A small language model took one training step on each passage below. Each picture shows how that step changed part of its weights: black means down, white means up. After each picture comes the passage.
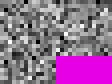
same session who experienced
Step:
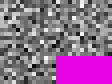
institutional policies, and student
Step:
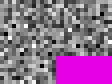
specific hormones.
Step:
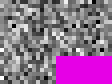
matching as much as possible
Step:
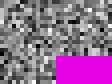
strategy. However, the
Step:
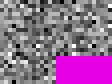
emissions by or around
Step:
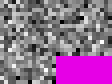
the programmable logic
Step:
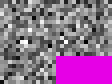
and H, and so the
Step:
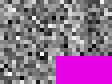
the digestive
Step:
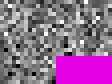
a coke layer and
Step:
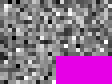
number of iterations between
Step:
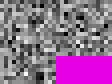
similarities and differences
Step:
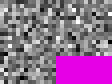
patient was not having any
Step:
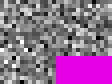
accuracy, precision, and
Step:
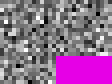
objectives for the lighthouse
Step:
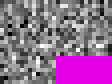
increased almost five folds
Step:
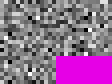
of bodies who
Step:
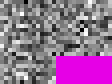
jacket platform legs
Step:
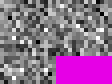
promote reducing waste,
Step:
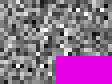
experimented materials and other
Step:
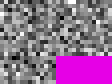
Cases for Data Spaces
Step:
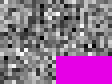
hoc meeting of the
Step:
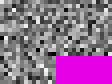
prevalence of metabolic
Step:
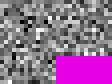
it is like diabetes,
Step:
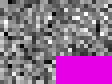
Enzyme Commission
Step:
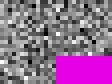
flame, the modes
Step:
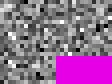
deliverable describes the methodology
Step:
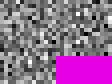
and local herbal plants
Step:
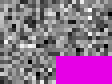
literature. This may lead to
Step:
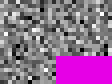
as an efficient and effective
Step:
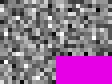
take the second half.
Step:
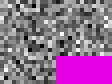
analytics workflows
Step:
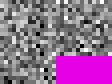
access to justice for
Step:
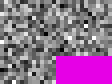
loads due to the
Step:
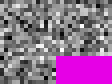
comparisons made in this
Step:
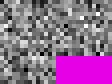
good alternative to matrix
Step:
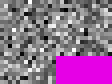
Normal Deviation
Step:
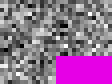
spreadability, and
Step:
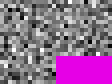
Distributed Computing
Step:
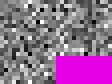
Raman imaging
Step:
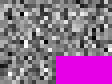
long-term plankton
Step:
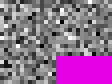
mathematics, and teachers'
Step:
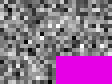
Submission Efficiency
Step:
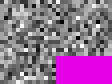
length, cm Stalk
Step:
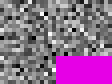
improve their performance. Using
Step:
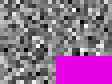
and thus also education in the
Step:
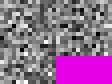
closer to the target time
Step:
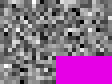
that the proposed antenna
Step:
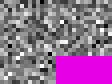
chronic heart failure and
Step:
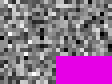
the switching mechanism
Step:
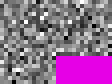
soft cheese were
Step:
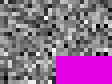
9466 respectively.
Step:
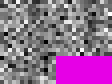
the efficiency of the economic
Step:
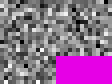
trials are conducted across multiple
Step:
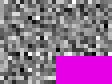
of a himation or
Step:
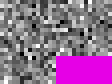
be optimized by incorporating
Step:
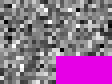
Besides Thuluth
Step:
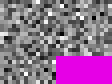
2020 was introduced in India.
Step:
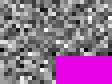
these myths.
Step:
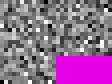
common cancer of females
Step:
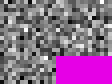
2. Jeevana
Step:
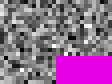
tracking technique implemented in
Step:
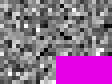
majorly to challenge
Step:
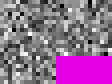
apply a linear transformation
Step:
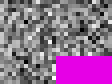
2013). In our experiment,
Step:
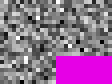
of questions, but not the
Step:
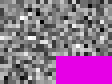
utility. This way all
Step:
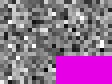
the extent and nature of
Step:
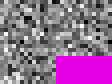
within the simulation environment.
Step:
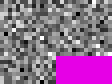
loss of confidence in the
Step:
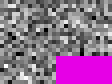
a whole or its individual large
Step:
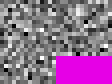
infection among married
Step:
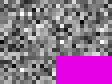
Andersen, T.
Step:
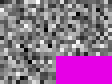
in use. - Other
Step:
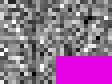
ICRC online
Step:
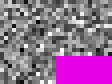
blind and thus cause an
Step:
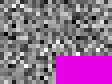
activity to find an auditor
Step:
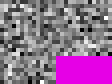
activities that provide youths
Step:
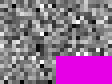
In Punch's
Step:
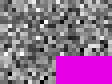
the field up to this
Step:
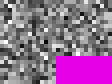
the Elixir functional
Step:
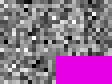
deeper understanding of how
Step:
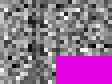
focus on South-west
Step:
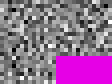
2021). We expect a small
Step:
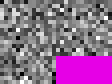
Question 2 1.
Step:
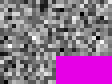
neural network that was first
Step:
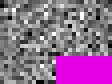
broken. The number
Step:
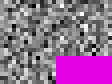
pure extracts by
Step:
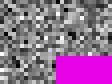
Fatigue of
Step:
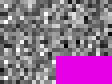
weldability differences between
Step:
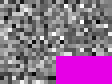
variables, making forecasting a
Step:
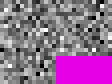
implemented strategies to reduce IT costs
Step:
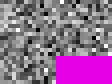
for ease of understanding -
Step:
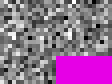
the level of GSH
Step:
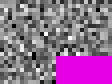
forms of the disease with a
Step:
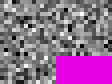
basalt or glass
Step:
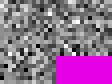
users towards social media platforms
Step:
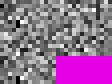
are needed to defend against
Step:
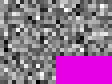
of various pitches
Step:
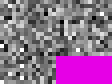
theology. Here,
